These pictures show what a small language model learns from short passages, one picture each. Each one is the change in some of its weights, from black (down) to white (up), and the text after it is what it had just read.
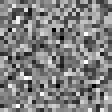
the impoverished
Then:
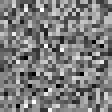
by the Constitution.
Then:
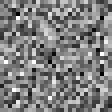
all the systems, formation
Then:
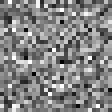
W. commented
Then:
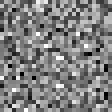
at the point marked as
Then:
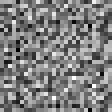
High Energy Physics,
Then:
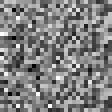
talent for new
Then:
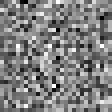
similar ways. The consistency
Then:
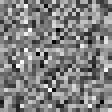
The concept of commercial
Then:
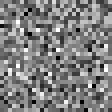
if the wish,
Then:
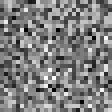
with a limited statistics of
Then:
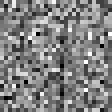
we present an affine
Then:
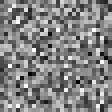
the following expressions, the
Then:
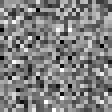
state and the excited state
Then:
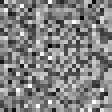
protection regulations. AI
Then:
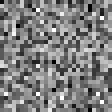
we do not differentiate
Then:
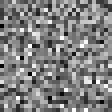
will be submitted in
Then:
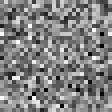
to “bridge the
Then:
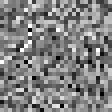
to a lower concentration
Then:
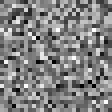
the spectrum of two
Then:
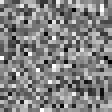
produced a formula to calculate
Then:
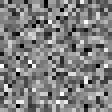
- Periodical
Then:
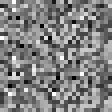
collection of IPM tools
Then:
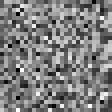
will collect documents
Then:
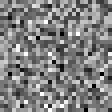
antiferromagnetic state
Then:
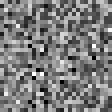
flux tube is
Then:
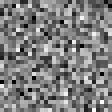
defined. This was first
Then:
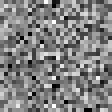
first part of the process
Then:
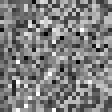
of diseases, which includes
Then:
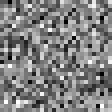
better integer lattice
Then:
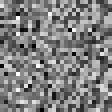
more tricky.
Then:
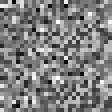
of Electronics
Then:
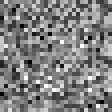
day. These findings are
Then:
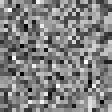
book. Each
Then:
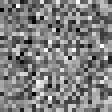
this process. Lioma
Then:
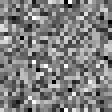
EEG data can
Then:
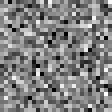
field strengths of the potentials
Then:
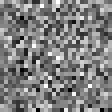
L. on top of
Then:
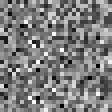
2 treatments are
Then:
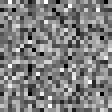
(red) is the
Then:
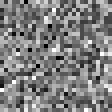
away from the excitation region
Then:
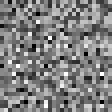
has excellent polarization coherence.
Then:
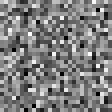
our upper bound is estimated
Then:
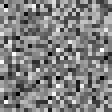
$\mu \sim
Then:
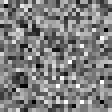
research. Members
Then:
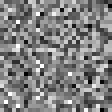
regular black hole metric for
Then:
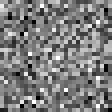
until the bias error is
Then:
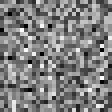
impact of conflict and
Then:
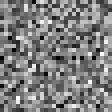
of the priority issues in
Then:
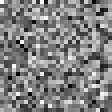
Recurrent neural network
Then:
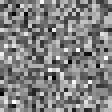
flow diagram (Figure
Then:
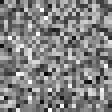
as a direction to my
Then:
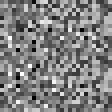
of their formation and evolution
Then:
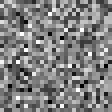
from reservoirs
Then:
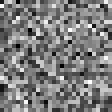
their solutions were presented by
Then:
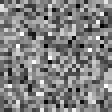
full QCD lowers
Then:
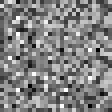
their life satisfaction.
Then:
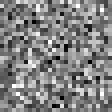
a segment used to construct
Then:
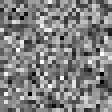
constrain UV operator content.
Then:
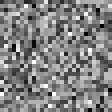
A$ respectively).
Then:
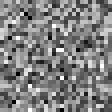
order to confirm that the
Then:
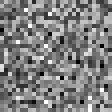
to age. And as
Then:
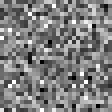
are showing high level of
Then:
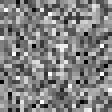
whose dog just ran
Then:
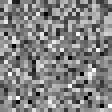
between $u$ and
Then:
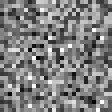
or less specialized
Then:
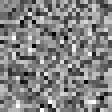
is stabilizer.
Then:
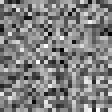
may be represented as a
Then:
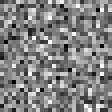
have not yet fully adopted
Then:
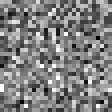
even after dropping the
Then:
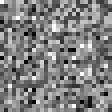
Figure 6. Fig.
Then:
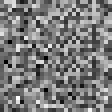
our guide in determining the
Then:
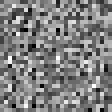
the distribution. The mean
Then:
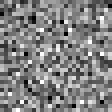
populated. Also,
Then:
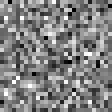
vs r} Density
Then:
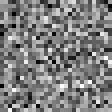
ideal solutions of the
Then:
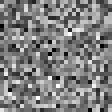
in the K20 survey
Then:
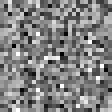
fact that the bound scattering
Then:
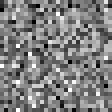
isolated (TLS
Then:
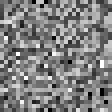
system [4].
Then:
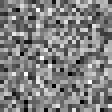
this work, modernization
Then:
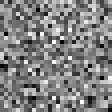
and $\beta$ are
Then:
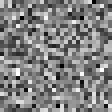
in archaeology.
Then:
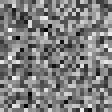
on its boundaries, the
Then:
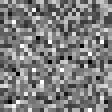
measurements to date and setting
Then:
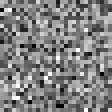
evolution. By an initial
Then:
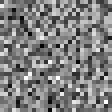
for processing alternatives by
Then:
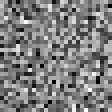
moreover, the work
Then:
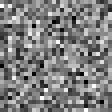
contact remotely,
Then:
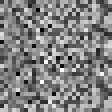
and technological advances,
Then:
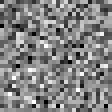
in Ghana.
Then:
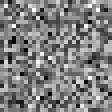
speed estimator for speed
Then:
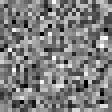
measured biomass.
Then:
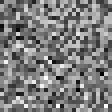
in activities of their
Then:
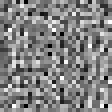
In this mode, the
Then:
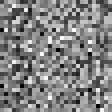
the development of the
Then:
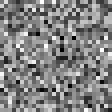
loss of ancilla
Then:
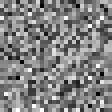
The SOC dynamics follow
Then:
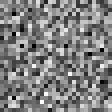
decision-making body.
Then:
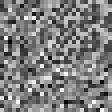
overlapping of the outer
